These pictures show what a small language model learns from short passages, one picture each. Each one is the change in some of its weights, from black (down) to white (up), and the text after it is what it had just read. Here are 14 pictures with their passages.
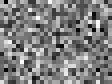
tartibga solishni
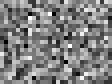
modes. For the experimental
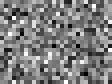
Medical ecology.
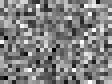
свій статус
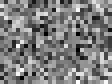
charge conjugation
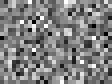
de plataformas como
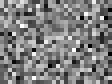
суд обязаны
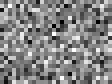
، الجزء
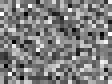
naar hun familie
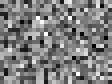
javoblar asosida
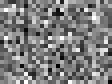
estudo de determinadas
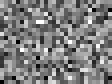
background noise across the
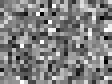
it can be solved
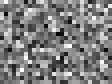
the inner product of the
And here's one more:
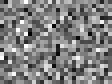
roughness of 4 and
